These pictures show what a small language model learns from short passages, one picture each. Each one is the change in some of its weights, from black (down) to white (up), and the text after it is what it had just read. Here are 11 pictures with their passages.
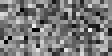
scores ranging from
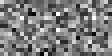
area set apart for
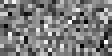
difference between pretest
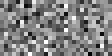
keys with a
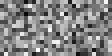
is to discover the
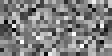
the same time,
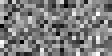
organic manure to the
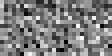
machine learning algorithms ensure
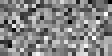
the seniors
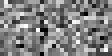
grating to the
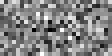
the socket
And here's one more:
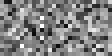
the Protein Data
